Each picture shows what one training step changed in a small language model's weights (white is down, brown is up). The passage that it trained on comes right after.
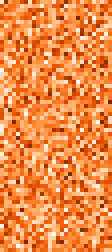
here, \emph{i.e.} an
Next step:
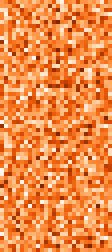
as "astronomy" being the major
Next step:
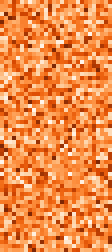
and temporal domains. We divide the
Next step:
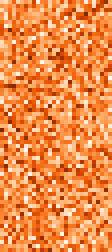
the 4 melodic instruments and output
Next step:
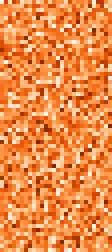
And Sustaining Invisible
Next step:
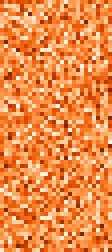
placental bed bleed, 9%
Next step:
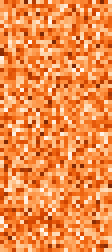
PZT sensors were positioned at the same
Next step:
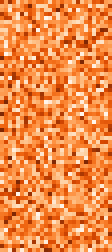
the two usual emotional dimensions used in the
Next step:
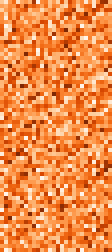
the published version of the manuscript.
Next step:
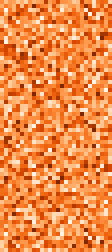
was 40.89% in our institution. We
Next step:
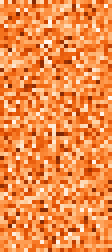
GeV/c$^{2}$. It has been shown
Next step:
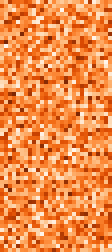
in their effort to manage the tacit
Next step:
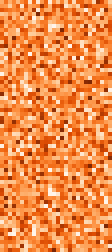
investigated Koopman-based designs for
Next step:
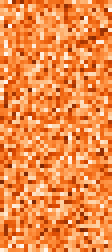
this scheme is simply extended to higher
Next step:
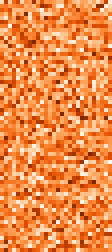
perfluoroalkylated substances from
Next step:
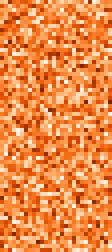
in slightly different ways, where one set of
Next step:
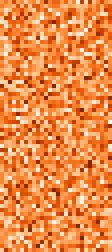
are examined. Methods: In this
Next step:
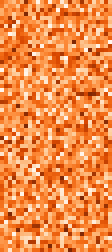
explanatory (exogenous) variable in another
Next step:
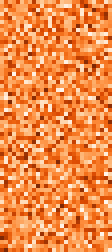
Institutional Review Board (IRB)
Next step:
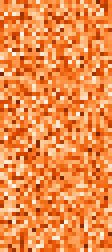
details are provided in the SM Sec.~IV.
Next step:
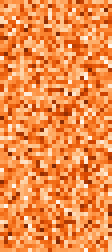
than ten cases reported in the literature) there is
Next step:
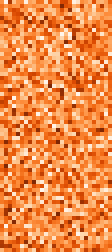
N} \def\Z{\mathbb Z}
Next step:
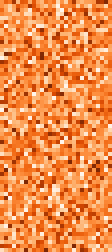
$I(t,\nu)$ whose
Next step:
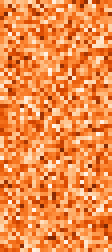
to distinguish two detection peaks separated
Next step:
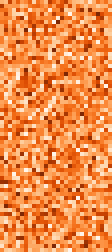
Hospital, Satnampura,
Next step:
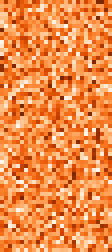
equations. In contrast, there is now a
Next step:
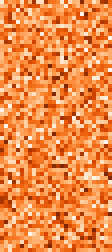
cool star) result from a very large column
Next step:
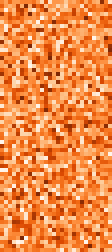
is the initial photon rate, and the magnetic fields
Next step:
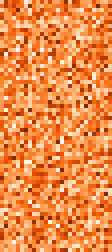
lipolysis and cytogenesis result
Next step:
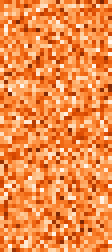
approximation, with a speedup factor of roughly
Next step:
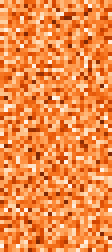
and the necessary 'similar' parameters and physical
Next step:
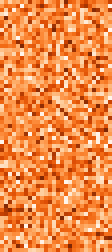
$\theta$ lines get attached to
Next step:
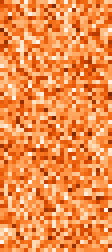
The process began with aligning reads
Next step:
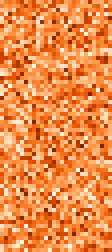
of emergency events it cannot be ensured whether the
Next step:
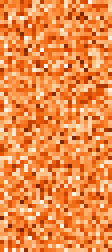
way one fixes the c-quark mass
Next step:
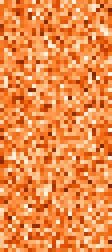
rates on mortgage loans in the primary
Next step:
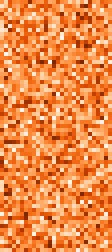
a juncture, it becomes all the more
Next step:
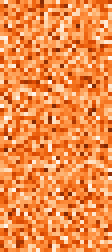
as unreliable. Ultimately,
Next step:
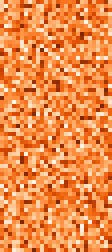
effective and measured weather values, minimum simulation time,
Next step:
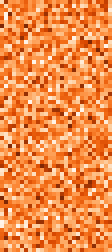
construction, took only a single day. All the
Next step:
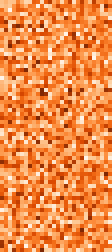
M, Husa S, Chen Y,
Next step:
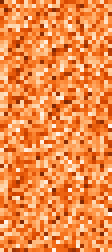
and search performance: TABLE II:
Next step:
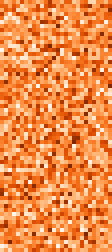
– No ↳ Assigned by participation
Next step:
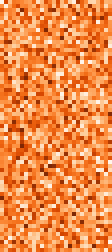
antibiotics, reducing the risk of
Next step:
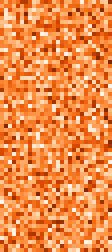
where the airgap flux density can be increased and
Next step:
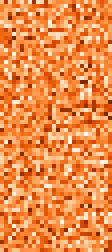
M., & Cordobci, R.
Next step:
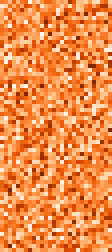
some biochemical tests. 2.10.
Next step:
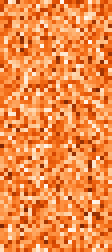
may start an avalanches of toppling
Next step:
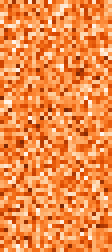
CMB distance priors using the full
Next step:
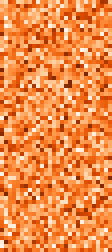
the active longitude itself is a persistent
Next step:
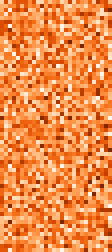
account for lattice artefacts for large
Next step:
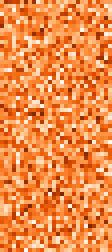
joint modulation and coding schemes
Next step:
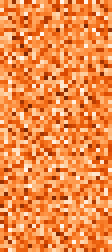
especially the United States.\newline The results
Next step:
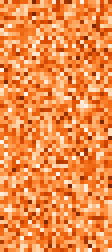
sum runs over all tetrahedra.
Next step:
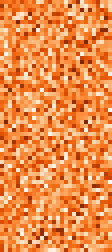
the electrical energy was investigated. In general,
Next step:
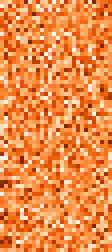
FS to model uncertainty without assigning
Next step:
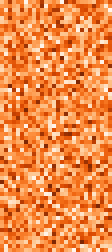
are to be understood as suitably
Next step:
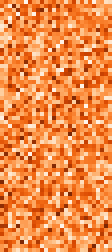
and derived scattering times as a function of time prior to
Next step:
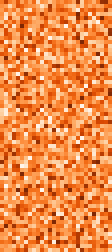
action. In this way, the Transition
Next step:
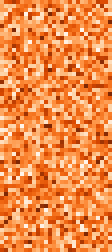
process loads the edge with alternating temperature
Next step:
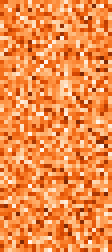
\begin{align} \omega^\alpha &=
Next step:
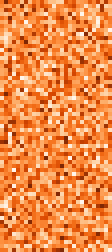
by demonstrating how an additional term is required by the
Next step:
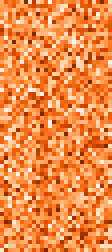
PJs sold in Turkish
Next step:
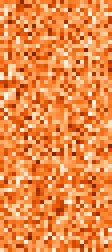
of consumers avoid businesses that do not
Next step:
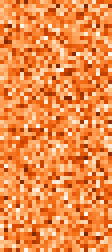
and PXD detectors; \item common
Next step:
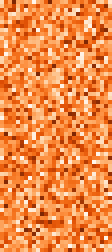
the maximum thickness of 8\% is higher than other
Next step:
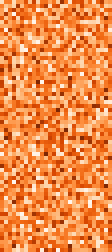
ring of molecular material surrounds the
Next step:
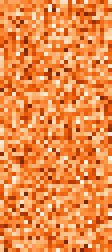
further highlight the im- portance of introducing
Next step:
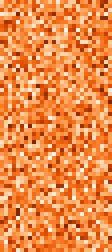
cells. Regarding polymer based
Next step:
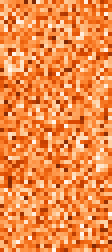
nm, i.e., the double of
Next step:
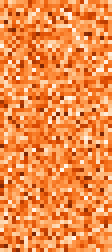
to the hotel where he and his family were
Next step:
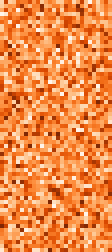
its high internal energy, and have an entropy
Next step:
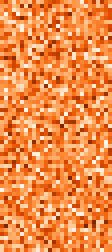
using the GMFM-88 with an emphasis
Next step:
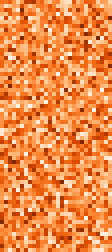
enclosed and maintained at a temperature below
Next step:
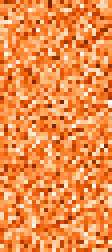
the relatively small size of the test system.
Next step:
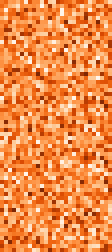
suicide. Both the deceased person
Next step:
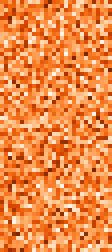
into eq. (\ref{13}) we obtain
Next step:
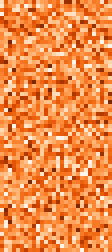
velocity dispersion in the nuclei is
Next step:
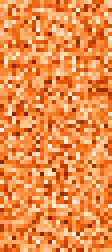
Soulier-Perkins, showed their
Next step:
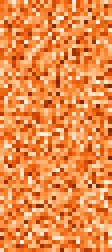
significant impact on Buzeki Logistics
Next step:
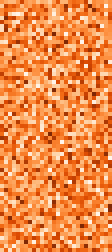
Comment and our work not only are made on different
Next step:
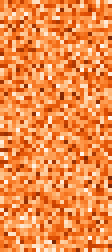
biased long-range cortical connectivity
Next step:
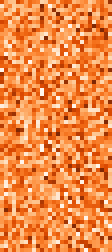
solution (\ref{eq10c}) decays
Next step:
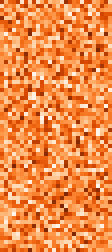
persist in nebular conditions in which
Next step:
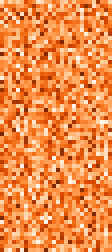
females (98.4%) compared with
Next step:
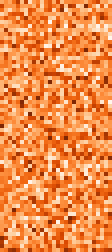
& Criticism Mastering General
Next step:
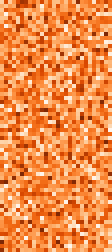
time, the different points are reached at different
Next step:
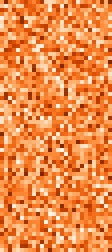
in information dissemination, revealing
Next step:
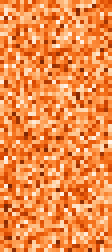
\ref{sec:solution} we describe the
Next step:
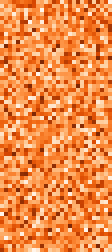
point sources are reasonable candidates of the driving
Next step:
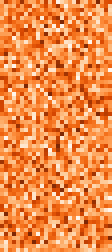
design principles which are supported by new
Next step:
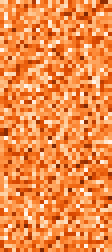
the state $|2\rangle $. In this
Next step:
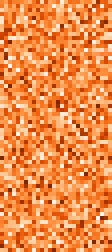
\leq 15.70$) by a power law.
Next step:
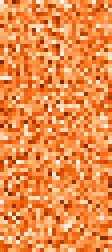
All words like retained piece
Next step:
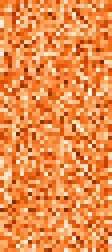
\end{equation} by dropping a total
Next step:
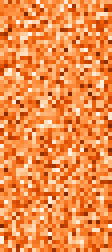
at p value ≤ 0.01). Data
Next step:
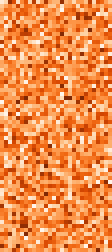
a DC power distribution: the low value of line
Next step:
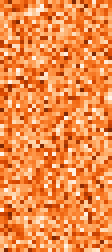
cancer-driver genes,
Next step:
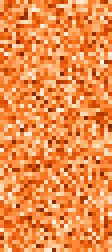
concerns for widespread adoption.
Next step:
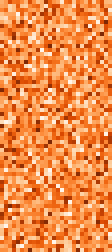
assume that the dominant force beyond
